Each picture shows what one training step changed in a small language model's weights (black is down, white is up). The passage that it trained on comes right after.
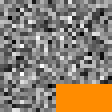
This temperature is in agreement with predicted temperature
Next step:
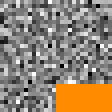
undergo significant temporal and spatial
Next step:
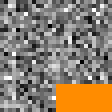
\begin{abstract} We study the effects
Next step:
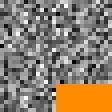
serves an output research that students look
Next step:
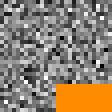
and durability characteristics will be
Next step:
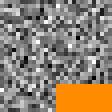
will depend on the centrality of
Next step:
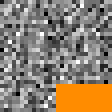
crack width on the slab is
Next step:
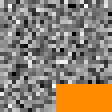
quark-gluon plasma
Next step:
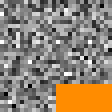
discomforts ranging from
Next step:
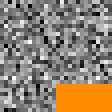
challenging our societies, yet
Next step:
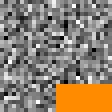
X and another end vertex of the edge
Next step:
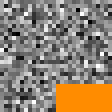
biochemical and anatomical
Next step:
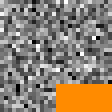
p-value boundary at interim.
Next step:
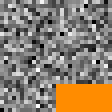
a scope of bio-based
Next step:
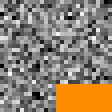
directly measure the spin-orbit
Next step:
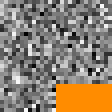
global contexts. Teachers must
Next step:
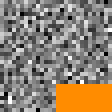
normal. She improved and her
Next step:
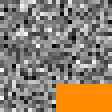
living organisms,
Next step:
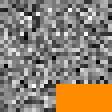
collection of printed publications in
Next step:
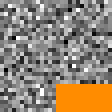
Mixed RF-FSO
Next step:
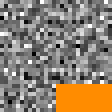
of mm-wave small cells in
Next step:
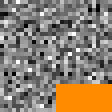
least 20 source counts, so
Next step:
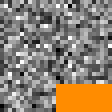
after their exposure to the
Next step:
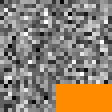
1958 and reopened in
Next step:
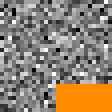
programs. Function proxies are
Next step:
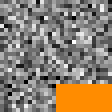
Some clients took loan from
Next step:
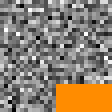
blood pressure, interdialytic
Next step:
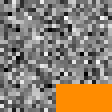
The findings from research question one did not fully
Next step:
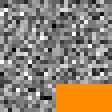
climate change and food security,
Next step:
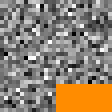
calculations of correlation functions of the density in the
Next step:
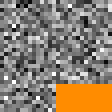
the parameter $f_{\rm lim} =
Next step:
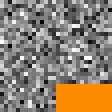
the in-medium properties of
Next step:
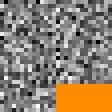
the dynamical mass changes by less than 50
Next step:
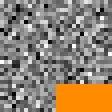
budgets should be improved and
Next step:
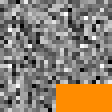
with hyperactivity. Sometimes these
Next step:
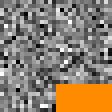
Editing Vi :
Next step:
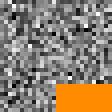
Journal of machine learning research},
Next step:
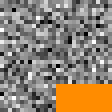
model-based method to perform the
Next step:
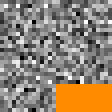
the dominant asymmetry source is
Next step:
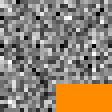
probability density is obtained by the inverse
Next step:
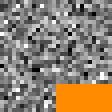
to the expectations; it resulted in
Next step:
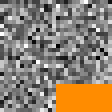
to better than half a standard
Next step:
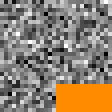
$x$ limit, which follows in this
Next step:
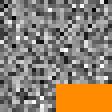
conceptualisation and launching of
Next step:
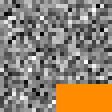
status of an area B.1
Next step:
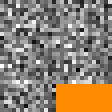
the indigenous political leaders
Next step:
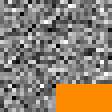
Congenitally missing and
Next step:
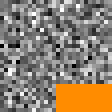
study explains how this technique leverages
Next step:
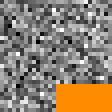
In humans, DEHP
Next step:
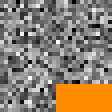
issue of forming the foundations of
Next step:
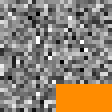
is introduced. As newer models are
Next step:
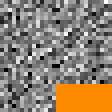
electric field and magnetic field distributions along
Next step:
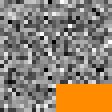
(b) prolonged noise event
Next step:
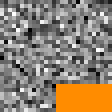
audit procedures in accordance
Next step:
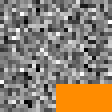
to a 1% miscalculation in
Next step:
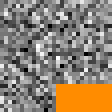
discussed in Mitrevski et
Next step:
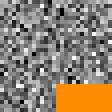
demonstrating the decreasing activity of the layers
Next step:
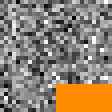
announced for FCC extends
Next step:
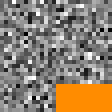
clusters inherent in the input data. The
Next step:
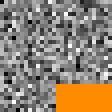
including D2R waveform, modulation
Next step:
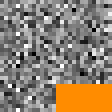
(7.63) and was similar to
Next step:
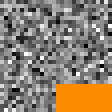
interactive session, involving the
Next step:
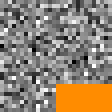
using the maximum likelihood method
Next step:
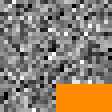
light curves has become an industry
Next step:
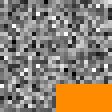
core areas to obtain conservation status
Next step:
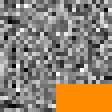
well understood. In particular,
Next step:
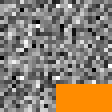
visual grading. This study introduces an
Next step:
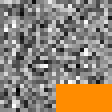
diagonal padding matrix defined by
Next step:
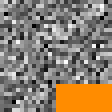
financial managers is to determine
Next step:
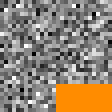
of the manuscript and for their
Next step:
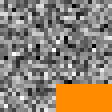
concrete-face (1).
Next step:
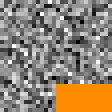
excels at learning complex models and making
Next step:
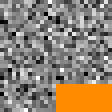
dielectric constant over the entire frequency
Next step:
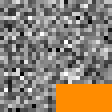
GSSG and 3) its action on
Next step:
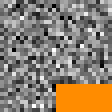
Technology, Government of India,
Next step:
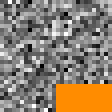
model} Under this research question, we
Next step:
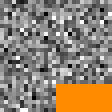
after the inflation (which will be
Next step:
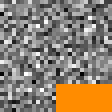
of the latent endophytic
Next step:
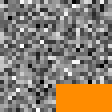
'love root' (a
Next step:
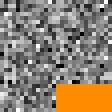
2-dimensional distributions. We can have
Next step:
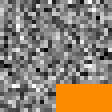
in the groups. Although in this article
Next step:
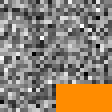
in the country's health and wellness
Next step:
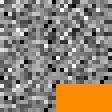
DQAOA performance on
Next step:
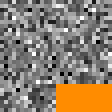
to variable local needs, an overall conversion
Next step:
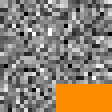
MCS, and $\epsilon =
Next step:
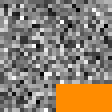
are available and encourages journals
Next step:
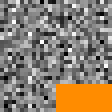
95% confidence interval,
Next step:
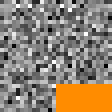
self-crippling. She
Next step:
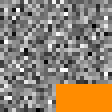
of 15 magnetic quadrupole
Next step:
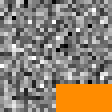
is expected that at normal operations
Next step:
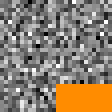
highest $k$ of 3200
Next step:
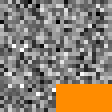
these with HR practices to maximize
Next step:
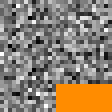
and charge transport has been increasingly
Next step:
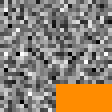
displaced steel fibres in
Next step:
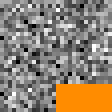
Langevin force, the quantum random
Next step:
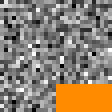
a subcontractor, who managed
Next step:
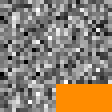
structure factor for three different values of $\Delta
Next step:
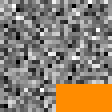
research in digital anthropology is
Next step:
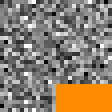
asked to keep their
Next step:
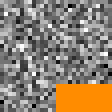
multiple touchpoints while storing the
